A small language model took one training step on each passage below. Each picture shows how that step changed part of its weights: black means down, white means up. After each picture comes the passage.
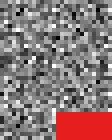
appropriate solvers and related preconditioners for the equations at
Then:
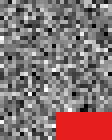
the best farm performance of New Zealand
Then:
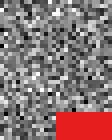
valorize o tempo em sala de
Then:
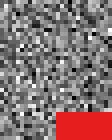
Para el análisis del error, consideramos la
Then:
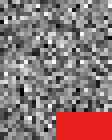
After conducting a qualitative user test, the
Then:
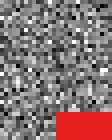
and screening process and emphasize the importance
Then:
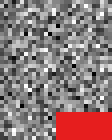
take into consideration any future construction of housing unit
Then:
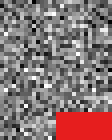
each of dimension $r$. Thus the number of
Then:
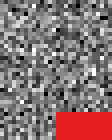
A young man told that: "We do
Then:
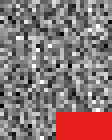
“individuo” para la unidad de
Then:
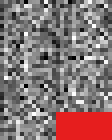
In the pharmaceutical industry,
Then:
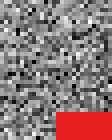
Conceptualization, M.A.J.,
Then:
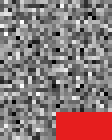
ta'lim konsepsiyasi,
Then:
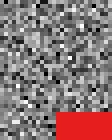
7-4: Earlier adopters are more
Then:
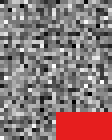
and Fr\'echet mean coincide with the
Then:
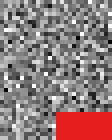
the optimal policy obtained by solving problem (1). More
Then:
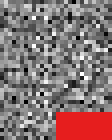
the mother tongue, gives an overview
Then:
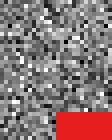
not accessible by leaders). Results A
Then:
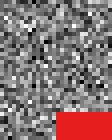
2022 Lugar: Casa barrial de la
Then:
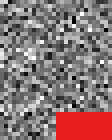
at planting. Carbofuran was
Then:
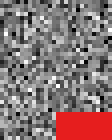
in the preceding definition, due to the translation
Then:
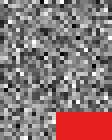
available for this kind of phenomenon to fully develop was
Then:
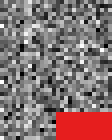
newspaper circulation was 1200 and the
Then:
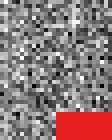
may be taken to have provided, at least, some
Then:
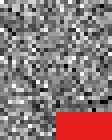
by packaging all the necessary .dll
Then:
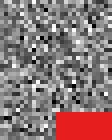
diagonal elements, i.e. ${\rm
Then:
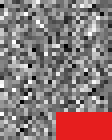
Klein-Gordon, Dirac y
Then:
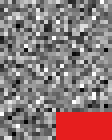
трудовой деятельности.
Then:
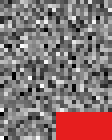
If $\phi$ is nondegenerate
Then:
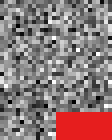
are set by the expert. For GA,
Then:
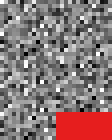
тўғри баҳолаш ва
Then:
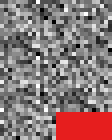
\end{corollary} \begin{corollary}
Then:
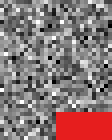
$meet(i,j)$ are disjoint
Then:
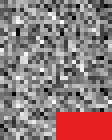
and the given information is that given by them. In
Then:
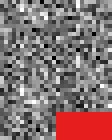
to traumatic incidents can render
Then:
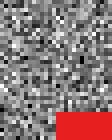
Theorem \ref{mainthm}, we suppose
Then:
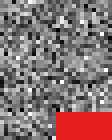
oktobru 2002 končana v
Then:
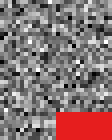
of portable devices has expedited the development
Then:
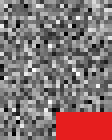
structural motifs conserved in nuclear
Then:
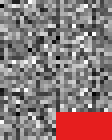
ва ўзлаштириш,
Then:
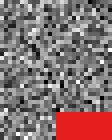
to Christianity a major change in
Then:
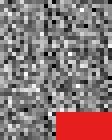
активизации международного
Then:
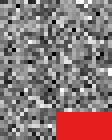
the \textbf{modular inverse} of $ m
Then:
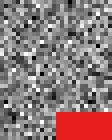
bog'liq. Xiva xonlari
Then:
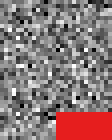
organizer and leader of the Kazakh
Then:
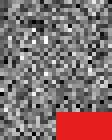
status b Violation of human rights c
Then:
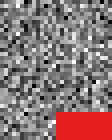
be the set of integers which appear as a
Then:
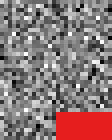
qahramon. APPLICATION OF
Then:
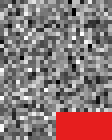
behavior of periodic wavelets near the boundaries,
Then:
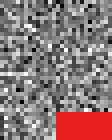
faster than previous approaches. Keywords:
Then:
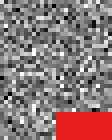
Academic Press: Elsevier; 2018.
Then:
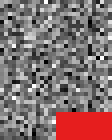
students need direct guidance on hazardous
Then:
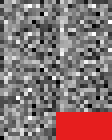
DIDACTIC MATERIAL FOR
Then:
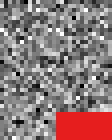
of research on IoT flood monitoring systems.
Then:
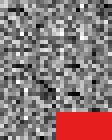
the elements composing the problems. In the field of
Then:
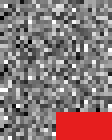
de uma perspectiva econômica
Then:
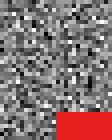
residual 0.14 166 bias model
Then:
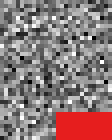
with an ordering $\leq$ such that
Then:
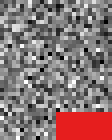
We plotted the true and estimated values of
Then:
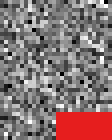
learning to listen and singing greeting and
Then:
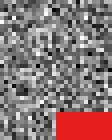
job satisfaction mediates the association between abusive
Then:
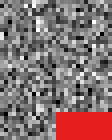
megabenthos and the whole fjord
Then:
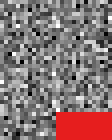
the edges and then decreases to a minimum at point
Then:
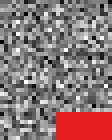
receiving climate signals that indicate it would be
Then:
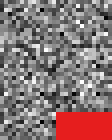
Árman etemen: bir
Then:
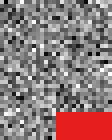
set according to the rules as shown in (11).
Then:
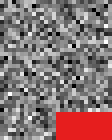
of iterations 100000 and a tolerance of
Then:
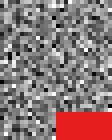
domain for buildings, customers, and energy
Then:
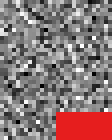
two steps defines a procedure to obtain an element of value
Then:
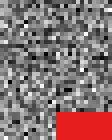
archaic rituals; Propp's
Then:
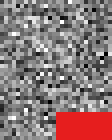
$\boldsymbol{{BC}_1}$} Let
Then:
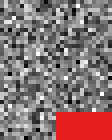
several insect pests. In a 1984
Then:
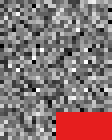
estimula a curiosidade, a criatividade
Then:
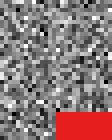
population. However, much of what we know about the
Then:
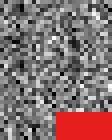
a **reliable and affordable solution for
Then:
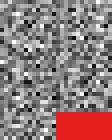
работала»; «Где работает что
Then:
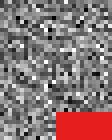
below, and I sing above - Stick,
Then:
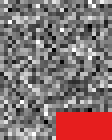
a new ensemble. For convenience, \\
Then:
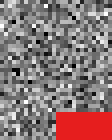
of the main parameter $n$. Furthermore, we need
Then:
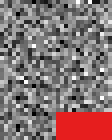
Uzbekistan's national strategies and policy frameworks related
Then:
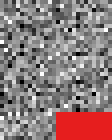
анализирует трансформацию
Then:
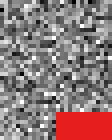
described. In the present paper we are going to
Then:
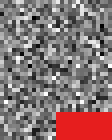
in foreign direct investment, per capita
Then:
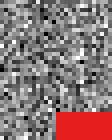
\end{assumption} \subsection{Discrete
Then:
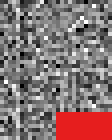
устида бир тор соч
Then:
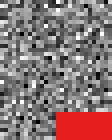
plain RWM with proposal density
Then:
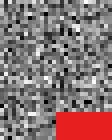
cured in the autoclave at
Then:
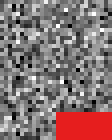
di prova, quindi il loro
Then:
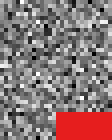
no es necesariamente local. En muchos
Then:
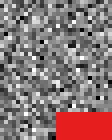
framework of cell-centered finite-volume
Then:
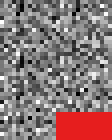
nodes in the compact PW model. The parameters of
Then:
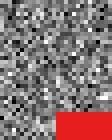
range of study for Suc complexes is
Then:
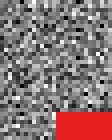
résultats, on peut retenir
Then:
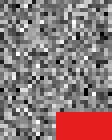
countries, compared to the countries of the Southern and
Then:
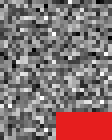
= 0.002$). This documents that
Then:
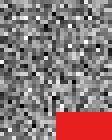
functions for convex programs.\\ Almost all the solution
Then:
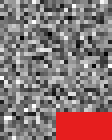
the d_{hkl} values compared with the calculated
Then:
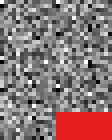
Гуллаш -пишиш
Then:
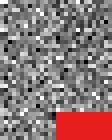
boshqarishni istaydi. Ammo
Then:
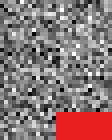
course of anti-tubercular therapy 10
